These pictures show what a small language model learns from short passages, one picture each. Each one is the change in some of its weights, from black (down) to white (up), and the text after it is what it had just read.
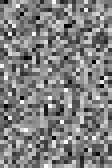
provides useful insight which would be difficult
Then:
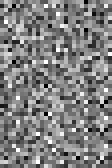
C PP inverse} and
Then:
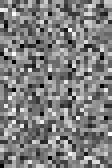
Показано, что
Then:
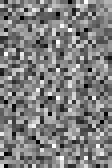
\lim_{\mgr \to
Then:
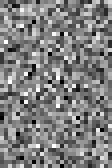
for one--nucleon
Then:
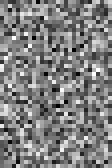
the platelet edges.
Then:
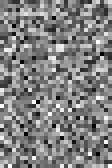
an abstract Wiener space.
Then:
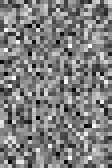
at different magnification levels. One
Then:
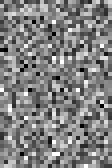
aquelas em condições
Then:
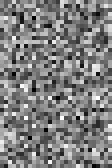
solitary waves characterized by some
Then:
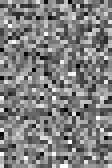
Y, and Z-axes.
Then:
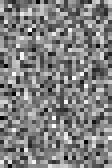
the steep slope of
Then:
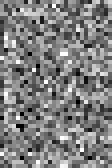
für die Vermittlung
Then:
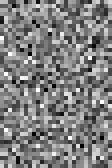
of higher resonances and continuum states
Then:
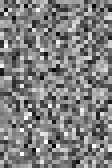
\hfill $\Box$ Let us
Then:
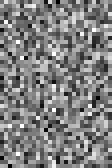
of independent real valued Brownian
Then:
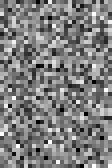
to the same circular diagram considered up
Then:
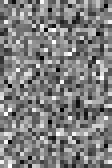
such as holographic
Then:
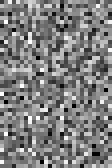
very interesting from the \voa{}
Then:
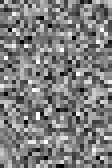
Al respecto, Tieghi
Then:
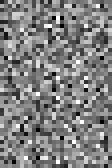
ser su objeto de estudio
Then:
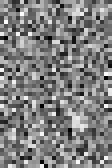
$L^p$ norm
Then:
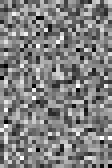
Dovon nomli davlat
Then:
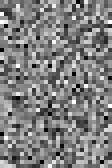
q-Bessel function of
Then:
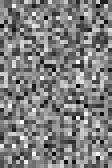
that for any nonscattered compact
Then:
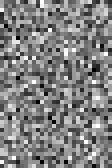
With the goal of avoiding this effect
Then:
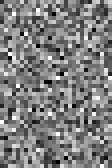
support through the Deutsche
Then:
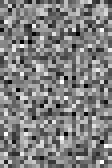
with some (pressumably
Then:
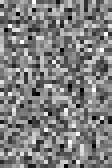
jumping number of $\ua$
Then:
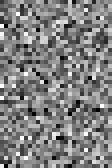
not be realistic. Therefore, a
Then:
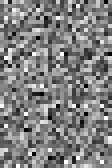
yoki ilgari ma'lum
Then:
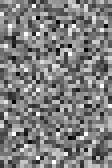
free field is a kinematical constraint
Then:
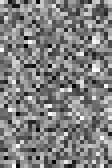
of direction is bounded from above by
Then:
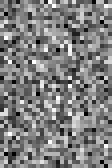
(A^k \cdot
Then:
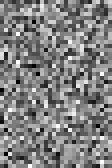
a path can be defined by a sequence
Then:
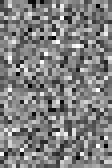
para promover su producción y
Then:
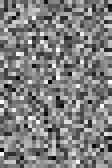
nullity of $\G$ is the
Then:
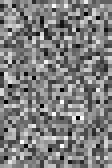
and project sets; symbolic
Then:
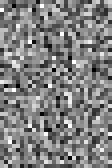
theoretical isochrones to map the
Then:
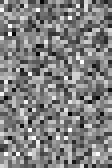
rate within the reservoir network
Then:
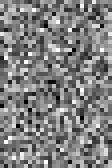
normoglycemic participants in
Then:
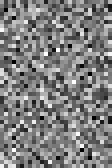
characteristic of $\kk$ is sufficiently
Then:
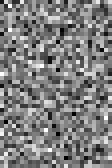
bourse et que depuis
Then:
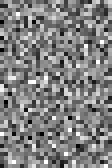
czerwonego i
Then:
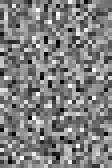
\end{equation} Using these conditions
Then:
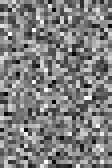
field. We can see that the wave
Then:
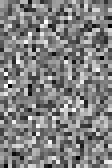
ultrafast relaxation that is observed
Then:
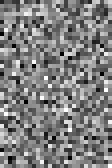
a downward polarization. In most
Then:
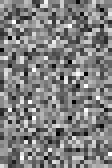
etuvchi hokimiyat
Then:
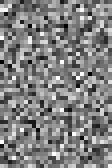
directly test the theories of young binary
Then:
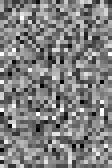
increasing economic stability and investor
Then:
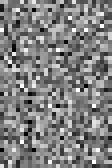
particle character of quantum objects (or
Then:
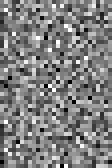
x \end{cases}
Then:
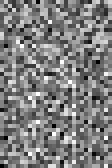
having all its zeros in
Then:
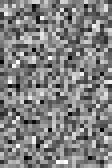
a simple covering and moreover the
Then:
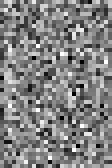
и широкий спектр
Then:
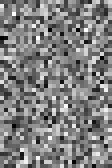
well. As in the introduction,
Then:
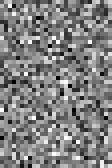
*Ukrainian Scientific Journal
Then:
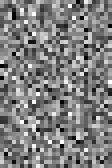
3/m$ holds in full
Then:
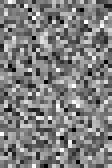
in \(\mathcal K\) provided that
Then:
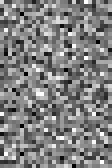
(zeigt auf
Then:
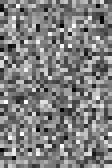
disk. More precisely, we point out
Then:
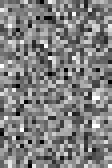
low detection efficiency with only two
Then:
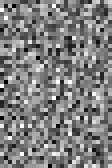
shows the statistical data of their different
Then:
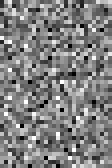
синтезом прикладної
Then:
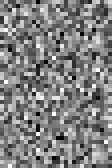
in the model. For instance, in
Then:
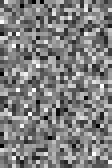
value during slow-roll as
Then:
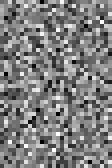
maneira adequada, tem
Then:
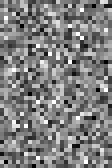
por uma expansão significativa.
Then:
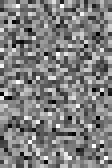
momentum cutoff $\Lam$
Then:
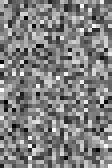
CCIF explicitent les conditions
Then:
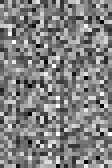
La ley actual ha ocultado
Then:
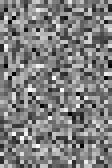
of $u$ and its derivatives
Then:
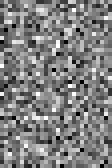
to $$ \begin{cases}
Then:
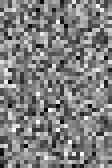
confirmar el diagnóstico.
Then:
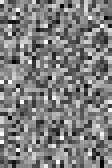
selection of half of the absorption
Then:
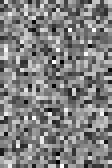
hayotining shunchaki
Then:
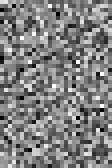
for by many authors. In recent
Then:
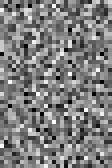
tighter than that resulting from
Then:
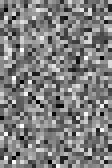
for $P_2$ and
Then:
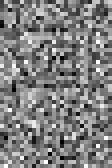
it is a visible turning
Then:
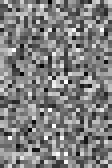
charm quarks interact in
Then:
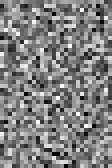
variable. It is therefore better to
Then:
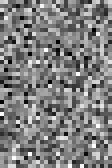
observe that the potential energy of the initial
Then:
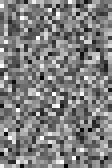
\leq M.$$ The global estimate is
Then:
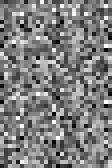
of degree $ 0 $ preserves the
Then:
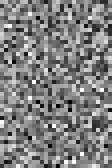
level of strength training significantly improves
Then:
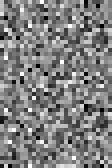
haqidagi hikmatli
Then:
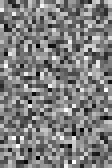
In addition, the whole approach has been
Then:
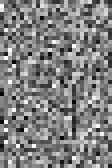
However, even if we are
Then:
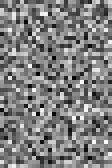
position label and the estimated position
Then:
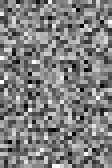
to the results of figure 6, the
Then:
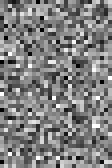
the size corrections to be of the
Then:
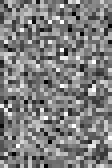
definable Skolem
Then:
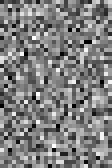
the DFT calculations. F.
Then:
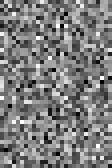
Buendía Eisman,
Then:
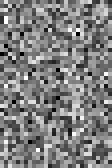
and~$K$. The notation
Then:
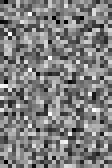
can also be verified.
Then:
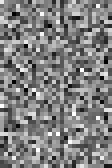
units a deeper physical
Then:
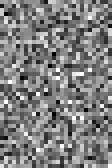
preparation phase and the
